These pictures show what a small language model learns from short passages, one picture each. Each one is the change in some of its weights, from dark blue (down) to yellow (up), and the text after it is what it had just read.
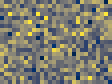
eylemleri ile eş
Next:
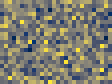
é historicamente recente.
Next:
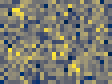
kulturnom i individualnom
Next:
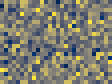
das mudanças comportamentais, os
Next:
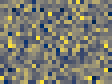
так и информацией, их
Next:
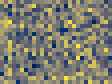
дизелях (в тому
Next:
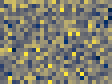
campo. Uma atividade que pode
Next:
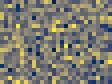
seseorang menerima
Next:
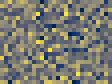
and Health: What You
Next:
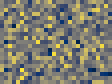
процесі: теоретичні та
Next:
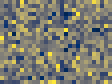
ринками різних країн.
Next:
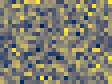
клиникалар, диализ
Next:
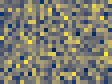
doet zien, dat de
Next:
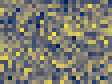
Hadis ilmiga oid
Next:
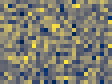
h ǵa shekem
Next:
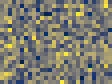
tarixiy-ijtimoiy muommolar
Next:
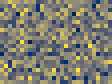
технологии. - № 2. —
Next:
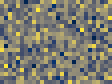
las obras más importantes que
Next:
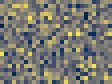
*Upload Submission
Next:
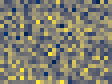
minimallashtirish va
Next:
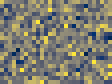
la accesibilidad a obtener los
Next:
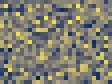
Ключові слова: архівна
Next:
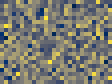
correspondientes al decenio
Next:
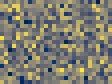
features a melody with
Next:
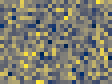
и решения». М.:
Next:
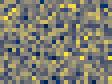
con abundante pesca con que
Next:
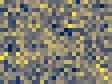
sincronización de ambas
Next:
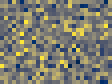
an dieser Stelle nicht
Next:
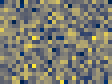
Қарорда 100 дан
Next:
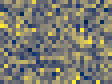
obedece a objetivos concretos,
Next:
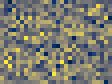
Handbook of Chinese
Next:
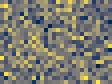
hamda tuproqda biologik
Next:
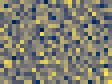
- відсутність критичних
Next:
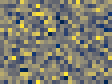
стандартларни миллий
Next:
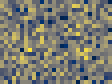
impedir a sanha
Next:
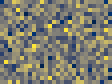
археографией. В
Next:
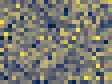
diniy xurofotdan
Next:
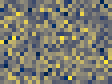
adaptiv koping strategiyasi sifatida
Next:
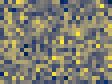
2022 Results (Volume
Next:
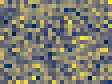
Так, сочинения позволяют
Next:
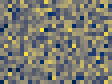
plus une simple théorie
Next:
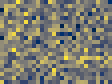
mbi vlerën e
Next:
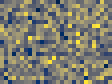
madrasa tuprog`ini
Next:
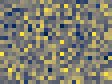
yield on lipids
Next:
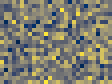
трипільський, у другому
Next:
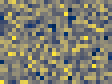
быстрый сбор данных
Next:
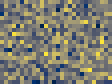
vous avez la même
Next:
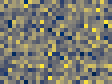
sentido da desconstrução e
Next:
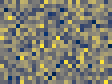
проблемы Несмотря на
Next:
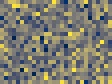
K., Wutich A.
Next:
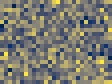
ko'rinishdagi aholi
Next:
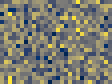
oshishiga yo'l
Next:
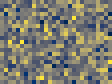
ensaios foram realizados em
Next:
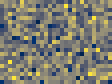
ифода этишни
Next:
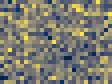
modalidade do EJA em
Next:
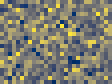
: MESR-SIES /
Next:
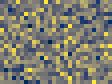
– e isto já se dá
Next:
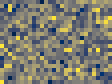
A artéria interóssea
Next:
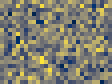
la representación mediática y política de
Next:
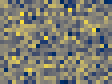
of Study): या
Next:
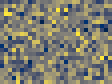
Regno, compresa la
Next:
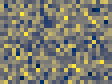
e menos propensa a
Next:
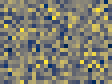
faoliyatini amalga oshirishdir.
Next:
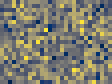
наиболее распространенных
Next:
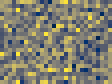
ve Döviz Kuru
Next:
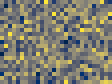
management in an enterprise**
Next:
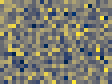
poiché le fratture
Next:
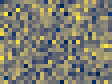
bilan temir atomlari uchun
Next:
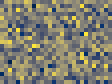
entre telas. 4.2
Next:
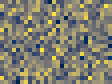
nu doar comunică un
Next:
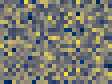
Además de lo anterior, un
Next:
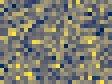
та вище, Adobe
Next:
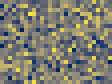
for severe traumatic
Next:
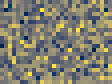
здібностей учня лежить
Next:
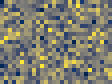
пов'язують математику з
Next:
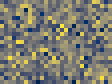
bunday mustahkamlikka
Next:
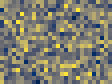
суміщених душових
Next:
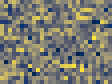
см, бошоқ
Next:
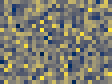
yuk tashuvchining
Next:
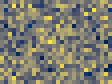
– *Припушило*
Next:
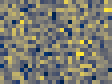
магматик тоғ
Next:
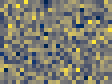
O es que pie osté
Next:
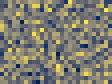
gained from this project
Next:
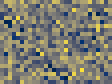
tomonlarga ega bo‘ladi.
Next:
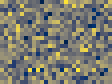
drawings” method.
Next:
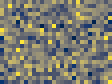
адміністрацією. У
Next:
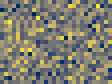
xususiyatlari // SUSU
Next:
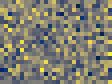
(2023). La naturaleza como
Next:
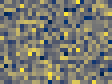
portrett av en nasjon
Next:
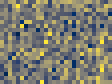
con el fin de promover la
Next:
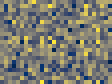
encontrar a medida de um
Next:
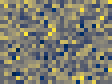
un principio y/o fin,
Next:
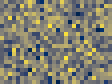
sua esfera jurídica somente
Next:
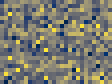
boshqa fanlarni o`qishlarida
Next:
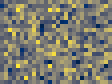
merupakan aspek produksi :
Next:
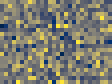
vatanseverlik) olmak
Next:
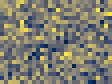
g’oyalari asoslab
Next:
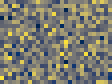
y se lleve una parte de
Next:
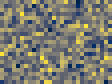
íngremes de
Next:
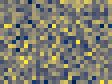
mexanizmlar tenglik,
